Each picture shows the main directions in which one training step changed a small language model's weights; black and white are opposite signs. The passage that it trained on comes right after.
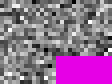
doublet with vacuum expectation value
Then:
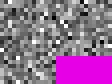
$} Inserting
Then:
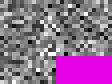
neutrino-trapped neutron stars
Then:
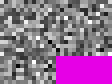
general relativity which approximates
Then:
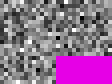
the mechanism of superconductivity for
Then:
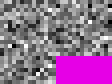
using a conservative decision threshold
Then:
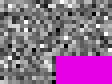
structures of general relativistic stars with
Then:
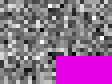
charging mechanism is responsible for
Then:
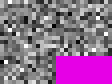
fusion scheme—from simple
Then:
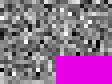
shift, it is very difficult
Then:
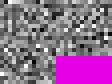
$\Delta T_c$
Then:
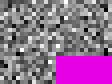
expression for the terms of
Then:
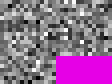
without any moving components. Our
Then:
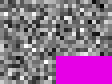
system generates some new
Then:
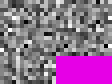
considered equal to 30 $\mu
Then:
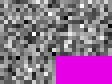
respectively. Similarly, we split
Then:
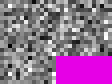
Fermi surfaces. Such a
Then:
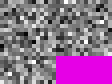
point. For the second
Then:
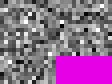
programs, one would expect
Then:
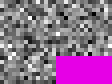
and in vivo already
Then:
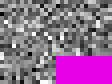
teacher networks share the
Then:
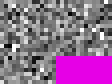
take on a different form as
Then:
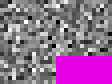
placed at a height of
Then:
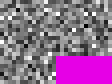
by the same network.}
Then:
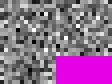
rotation, so the observed
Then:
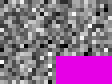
the intrinsic pulse profile across the
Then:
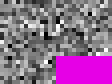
proves the Proposition.
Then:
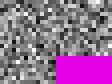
to the standard prescription that
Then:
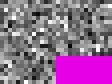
{\bibinfo {author}
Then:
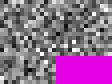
the models and the data
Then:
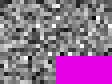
-- VAMPIRES
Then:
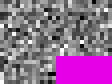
formation scenarios predict galaxies to build
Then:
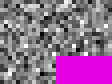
permselective medium are
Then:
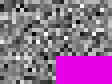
that can have grave
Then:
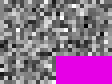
the Mn atoms.
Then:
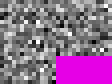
ansatz, similar to the one
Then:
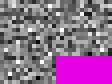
Ne obtained in variational and diffusion
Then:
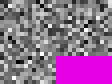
they have been adopted over time
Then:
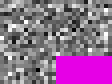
interference of several closed channels with
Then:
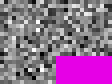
simulations. As shown in
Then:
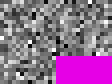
a step-wise correlation,
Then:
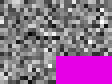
Set the number of memory
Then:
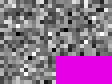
quantum numbers. However, as
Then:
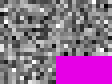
launched) can be
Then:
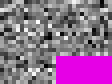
due to collisions with helium
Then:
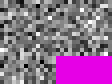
much weaker than that of
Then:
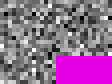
two spin states can be achieved
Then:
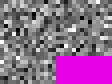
a small amplitude is added to
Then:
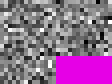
noise and the observed signal is
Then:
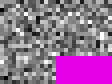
to be more confined to
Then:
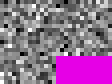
pillars identified by
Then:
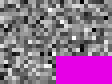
latency. Wavefront
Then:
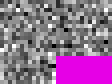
toward business planning).
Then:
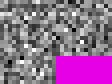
surface density distribution, a consistent
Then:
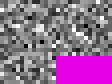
bound is not equal to zero
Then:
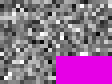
that the bare quark mass
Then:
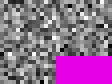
the partition function to be written
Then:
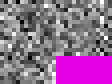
Erzions with energy
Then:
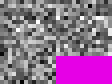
Neural Network), this study
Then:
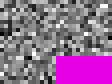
is run with the current
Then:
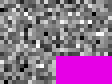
to be frozen
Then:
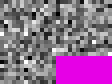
a benefit as well as
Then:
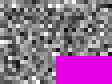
Complex of the solutions
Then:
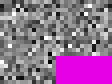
that in the limit of very
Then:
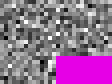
adjust thermally to its
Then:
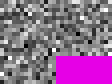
in the investigation of such a
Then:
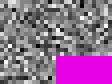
Note that the densest
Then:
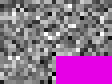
that momentum flows from the
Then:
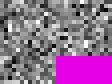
all context sizes. The model
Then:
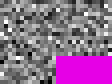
layout of the
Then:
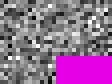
nonsequential version of the
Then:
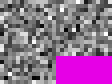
capable, moving the split
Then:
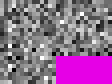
have chosen to parameterize the
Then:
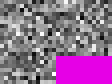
field ``Coriolis
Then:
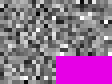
To address this issue, we
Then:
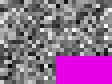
of the data from the
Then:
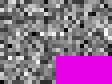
in the 2DDS solid
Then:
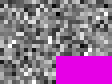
We further comment upon the
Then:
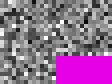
vertex assumes in the
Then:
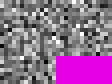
deduced from surface
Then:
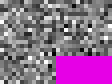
of vaporization
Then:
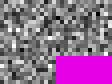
the dynamic process of building
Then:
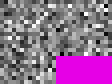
circular inclusions. In each
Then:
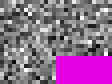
in such a way that in
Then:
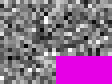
PBC experience strong
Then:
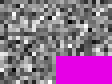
12 ns were performed initially
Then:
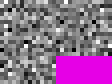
at $T\sim
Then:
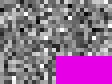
to control these phenomena.
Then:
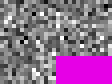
\caption{The structure of
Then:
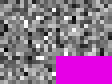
naming practices for
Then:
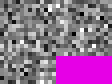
Brookhaven have
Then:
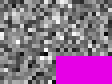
the quantum correlations of the system
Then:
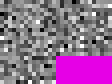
observations The information which can be
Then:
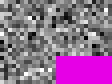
and 2Vb configuration could
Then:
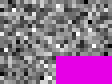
state where the kinetic energy of
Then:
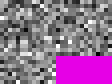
it is more general than the
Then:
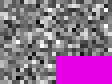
techniques and theoretical modeling of
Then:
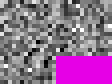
percent range, with means
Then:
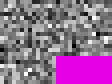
center of the star-like
